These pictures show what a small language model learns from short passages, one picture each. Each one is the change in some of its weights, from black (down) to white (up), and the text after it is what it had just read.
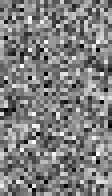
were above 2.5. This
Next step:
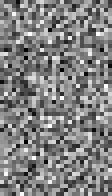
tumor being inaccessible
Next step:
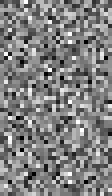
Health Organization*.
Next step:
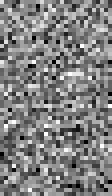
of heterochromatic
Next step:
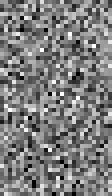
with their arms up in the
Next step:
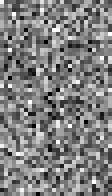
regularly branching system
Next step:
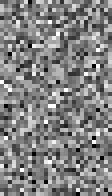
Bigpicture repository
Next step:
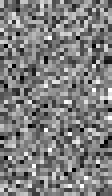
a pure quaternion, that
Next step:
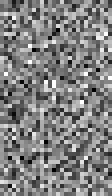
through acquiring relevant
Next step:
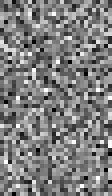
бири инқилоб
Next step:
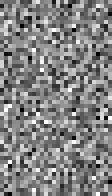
Dies können
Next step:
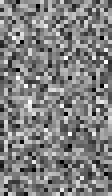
of the nation (March
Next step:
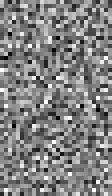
the dishonesty of his
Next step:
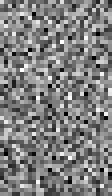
development. Particularly
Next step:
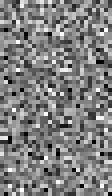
succession processes that
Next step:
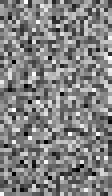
Guedes Laimer³
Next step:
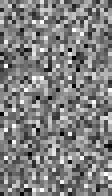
can be seen, the charging
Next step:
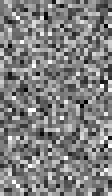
DE AQUINO,
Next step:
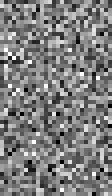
fortress potentially able to
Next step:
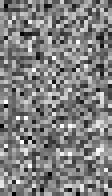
highlighted 5 gait
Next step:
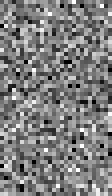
və ya havanın
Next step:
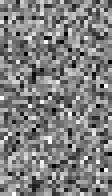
change in abundance between the control
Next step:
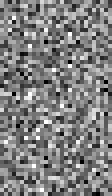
the moment they are designed,
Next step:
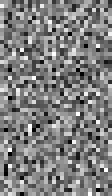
Excellence Plus XP
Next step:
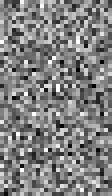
streamline financial
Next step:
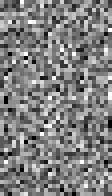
staat tot totaal
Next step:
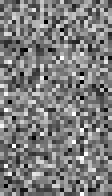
to facilitate and accelerate
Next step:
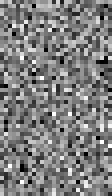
condiționată de faptul
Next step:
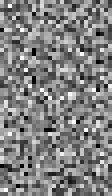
improve workplace safety
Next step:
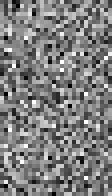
ularning oldini olishda
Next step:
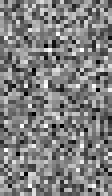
established systematic
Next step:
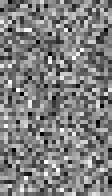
them were adult female and
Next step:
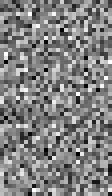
с оценкой как
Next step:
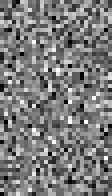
u davrlarda ilmiy
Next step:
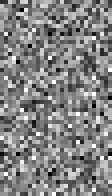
Rudolf Radler
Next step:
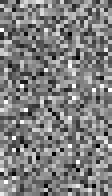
neden saklandığı
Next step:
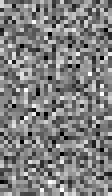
for the user. The reason is
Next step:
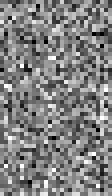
methods of using pictures in
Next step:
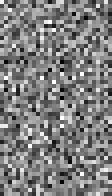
be a long vowel
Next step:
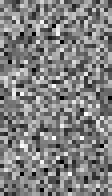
in their website. The
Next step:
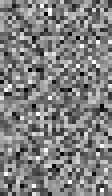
identify: vaccine
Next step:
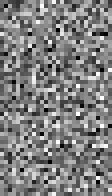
understanding has been provided through
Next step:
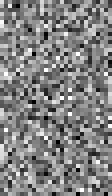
analyzed using mean score
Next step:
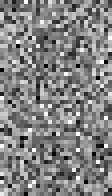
(A3) becomes
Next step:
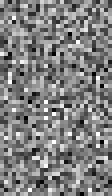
the ability of machine learning in
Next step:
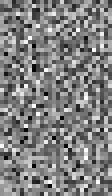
разными типами
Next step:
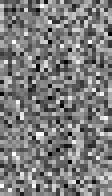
They meet and discuss about their
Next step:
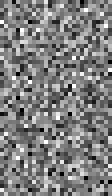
bolada "egiluvchan
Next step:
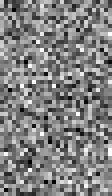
implemented, stakeholders
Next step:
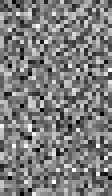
как одного из
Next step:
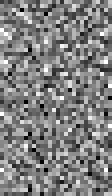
5.1.1 Information
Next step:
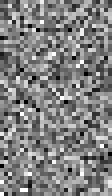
ushbu ko‘nikmalar
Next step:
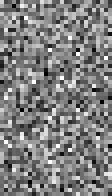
thickness of both, the
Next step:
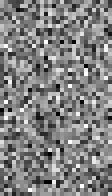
load balancing, and
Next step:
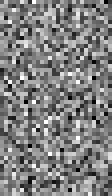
Joseph Sarwuan
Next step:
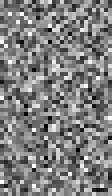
1 minute, 3 minutes,
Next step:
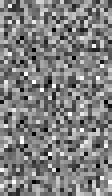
impacto del buen docente en
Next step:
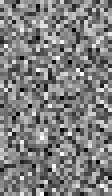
of the object. We call these
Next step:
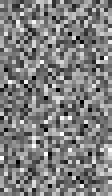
capacity building.
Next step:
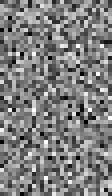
M. & Messerli,
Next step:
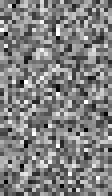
is replete with filled and
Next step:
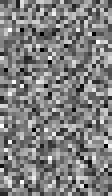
pedagogik texnologiya
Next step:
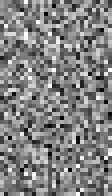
deux adolescents,
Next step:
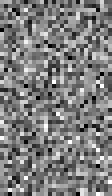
Yang Y., Ding J.,
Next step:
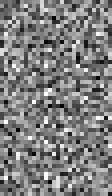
hisobini yuritish va
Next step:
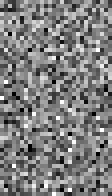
need to active it. You can
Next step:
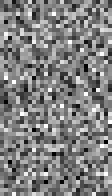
белгилари МРТ
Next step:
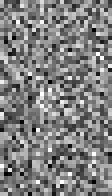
return”. Therefore,
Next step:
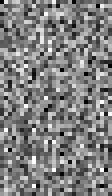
untreated sewage being
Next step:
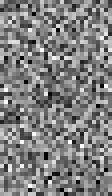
their actual relevance and significance
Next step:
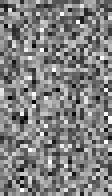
as scatter plots may
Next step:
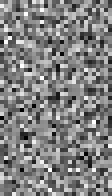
eines Bauteils
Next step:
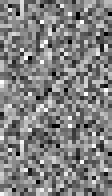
Not significant Not significant HL
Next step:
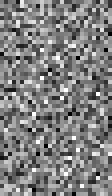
madaniy zamin
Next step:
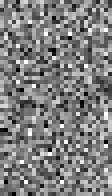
har tomonlama
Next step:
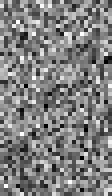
literatura para poder ser
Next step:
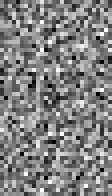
usually cultivated in the
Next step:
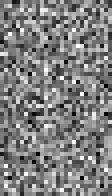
va erkinliklarini
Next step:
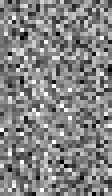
the effects of natural
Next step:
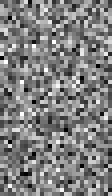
Generative AI and
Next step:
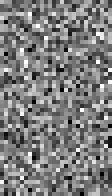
г., окрестности
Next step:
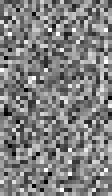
on quantitative pest risk
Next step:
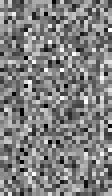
sobre todo para establecer
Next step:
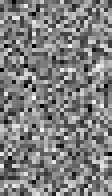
from medium to high quality
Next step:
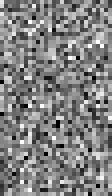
low depletion rates during primary
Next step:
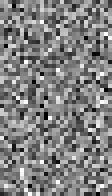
are neglected. The
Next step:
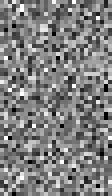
qui concerne la relation de
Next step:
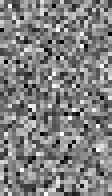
ensuring access to
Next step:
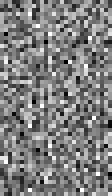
властями) у их
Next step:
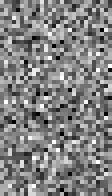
in the field of studies of the
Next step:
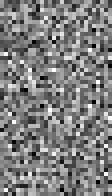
that events such as summer
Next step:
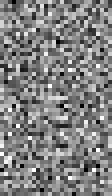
current findings and previous
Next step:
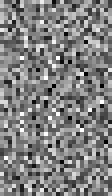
covering only the use case
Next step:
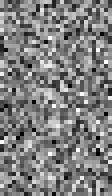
visualized ("Visualize
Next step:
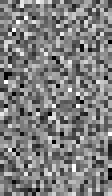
nelle città,
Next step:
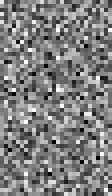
residues in all studied environmental
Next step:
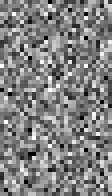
Declaration of competing
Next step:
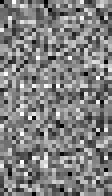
susceptibility of the
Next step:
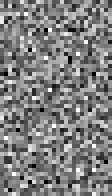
gravidez. **Revista
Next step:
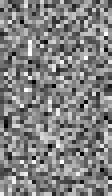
all patients to conduct the
